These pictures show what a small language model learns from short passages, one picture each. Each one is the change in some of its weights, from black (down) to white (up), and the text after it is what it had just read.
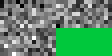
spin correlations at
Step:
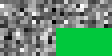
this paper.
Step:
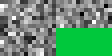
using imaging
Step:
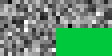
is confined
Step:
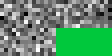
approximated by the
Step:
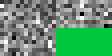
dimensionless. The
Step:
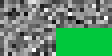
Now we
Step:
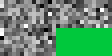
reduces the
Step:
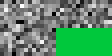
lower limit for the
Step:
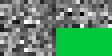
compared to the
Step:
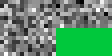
last column
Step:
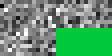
for it. The
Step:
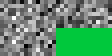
the further spread
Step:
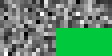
associated uncertainties
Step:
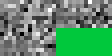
We put
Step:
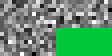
via generating
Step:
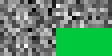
scale dependence of
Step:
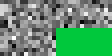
by the large
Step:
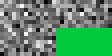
USA in
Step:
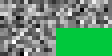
which is the
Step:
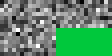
the parameter region
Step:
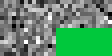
& measurement \\
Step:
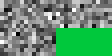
variational inference
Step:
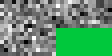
order to produce
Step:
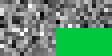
with correlation
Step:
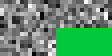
with a corresponding
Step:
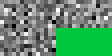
| All
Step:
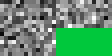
parameters in total for
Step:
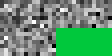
we have considered
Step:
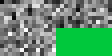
the extent to
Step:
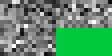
thickness of
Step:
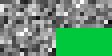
Fig. 1
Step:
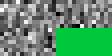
presented in Figure
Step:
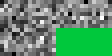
the distribution of
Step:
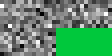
over the slit
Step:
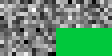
were probably
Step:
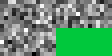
selected for
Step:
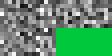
open source
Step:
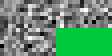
The last
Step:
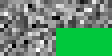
have aimed
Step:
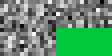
potentially observable
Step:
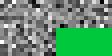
arrays of
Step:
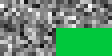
match the
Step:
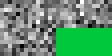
root in the
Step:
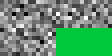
orders of
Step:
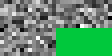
is used for all
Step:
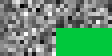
the logits
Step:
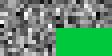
with QCD
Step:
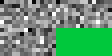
early in
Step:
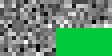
AGN with
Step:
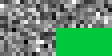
into saturation
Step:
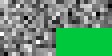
of the method,
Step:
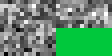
proved in the
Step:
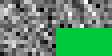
lattices with
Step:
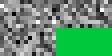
wind from the
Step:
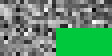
that the Ne
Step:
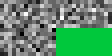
other hand,
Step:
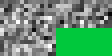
As gravitational
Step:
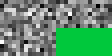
(as indicated
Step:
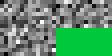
the following extra
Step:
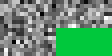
of gluons
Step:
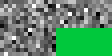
an additional factor
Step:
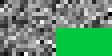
the model for the
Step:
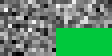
implementing the
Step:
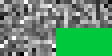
close to the
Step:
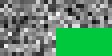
able to
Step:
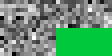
but also a
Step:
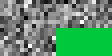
requires a
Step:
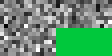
caused by
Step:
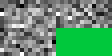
entropy can
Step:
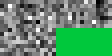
gets equal
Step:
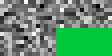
be easily
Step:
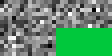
the regular
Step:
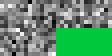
For consistency
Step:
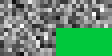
to define two
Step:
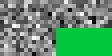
DAS algorithm have
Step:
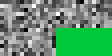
be used as a
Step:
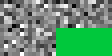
content was
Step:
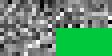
studies to the
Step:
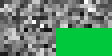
we found the
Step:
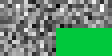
sides of
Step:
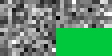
two steps at
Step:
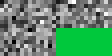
the value of
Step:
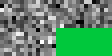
a practical
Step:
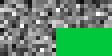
the THz
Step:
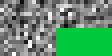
$\Lambda$. The
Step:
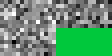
same, that is
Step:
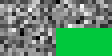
allows for the
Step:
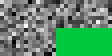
the way of
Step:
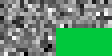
and practical
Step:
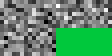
surface spins,
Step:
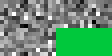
\tilde {\cal
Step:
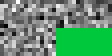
from its original
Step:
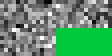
case the number of
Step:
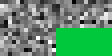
from any other
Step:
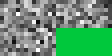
capable of
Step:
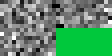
of the suppression
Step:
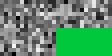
is involved
